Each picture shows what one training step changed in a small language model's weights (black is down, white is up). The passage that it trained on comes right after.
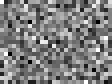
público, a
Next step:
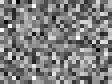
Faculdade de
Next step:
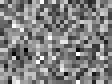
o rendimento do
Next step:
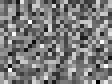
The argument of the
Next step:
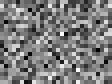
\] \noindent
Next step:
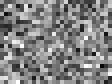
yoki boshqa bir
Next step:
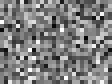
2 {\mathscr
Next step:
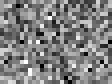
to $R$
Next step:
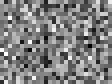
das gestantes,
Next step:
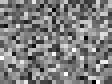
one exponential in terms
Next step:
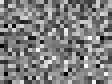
dimension two does not
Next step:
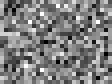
e passa a
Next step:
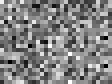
section we prove
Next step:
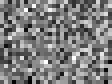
/ Под
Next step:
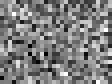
sum of simple
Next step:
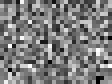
The reader should
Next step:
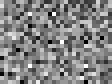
and $|\beta|
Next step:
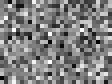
jak je
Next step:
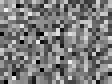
then $M$
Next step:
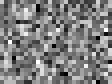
projection of the
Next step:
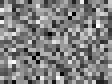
the computational complexity of
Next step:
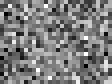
va maishiy
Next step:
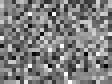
and further assuming
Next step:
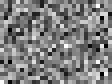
a non-trivial
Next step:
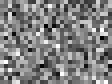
of Social
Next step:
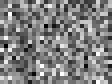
of the smallest
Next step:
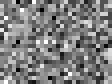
Numerical algorithms
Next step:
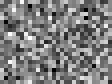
qilish bo‘yicha
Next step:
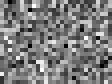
(unlike in
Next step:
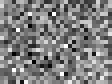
and different aspects
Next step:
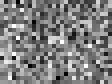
It serves here
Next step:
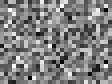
inequality is clear.
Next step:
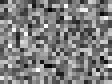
arrays by
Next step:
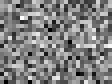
by the GNS
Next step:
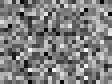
continuous, and therefore
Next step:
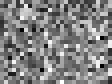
certificates in
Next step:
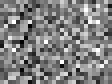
\N$. This
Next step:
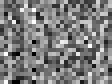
de diverse
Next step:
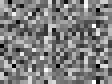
suitable global assumptions on
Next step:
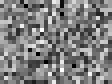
slightly when
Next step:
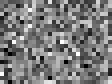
olish jarayonining
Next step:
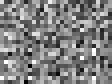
так і як
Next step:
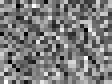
most $c$
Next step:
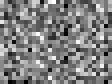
г. по
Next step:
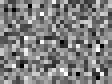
- eki
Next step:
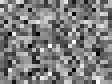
our choice of
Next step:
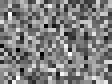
of iterative
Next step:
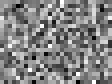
yields to a natural
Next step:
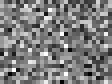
assist decision
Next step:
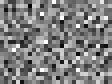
- \hat
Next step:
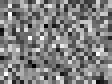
of the shell
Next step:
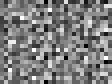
Hopf algebra of
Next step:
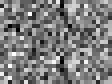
It is sufficient to
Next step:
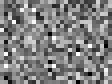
de um ambiente
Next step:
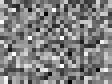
& Aji,
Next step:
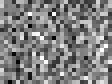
and b)
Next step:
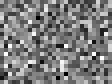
la recherche
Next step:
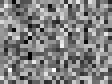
in the management
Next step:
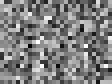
error produced by
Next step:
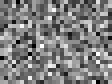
Consider the exact sequence
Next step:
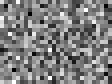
yang ahli
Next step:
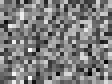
Collaborations avec
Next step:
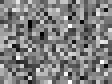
In this article,
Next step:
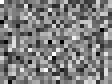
delle dune
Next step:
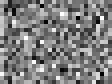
e a outra
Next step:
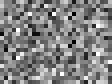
and our proof of
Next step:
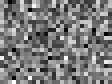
(Project No
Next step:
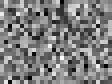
presented here is:
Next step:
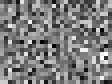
The rest of the
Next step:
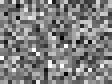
obtidos de
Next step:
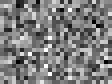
morphisms to be
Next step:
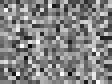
know by Proposition
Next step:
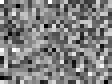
por a pena
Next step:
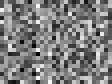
the standard linear
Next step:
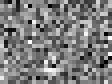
digits (1
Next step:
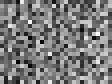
The two negative
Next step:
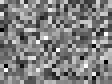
работы с
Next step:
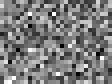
and columns
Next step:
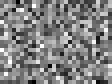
that the final model
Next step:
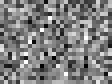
lies on an
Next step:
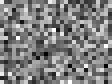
evaluación es un
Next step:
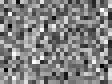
o perfil do
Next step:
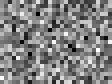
training and the
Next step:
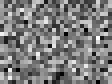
complexes of smooth
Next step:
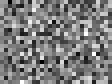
a compact complex manifold
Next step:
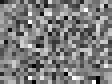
harmonic average approach
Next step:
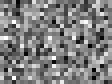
pérdida de
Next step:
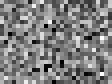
on germination
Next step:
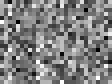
1$, the first
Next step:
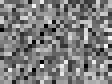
on complex analytic
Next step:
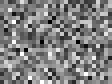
\indent Furthermore,
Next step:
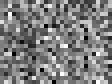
of these initial
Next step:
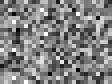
p \in
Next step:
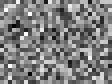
an isometry
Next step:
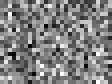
of the interval
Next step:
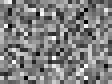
conjunto, es
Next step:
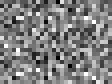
it suffices to show
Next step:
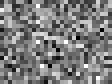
the Killing
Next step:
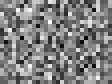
foydalanish, hamda
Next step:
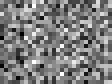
aylanasi orqali
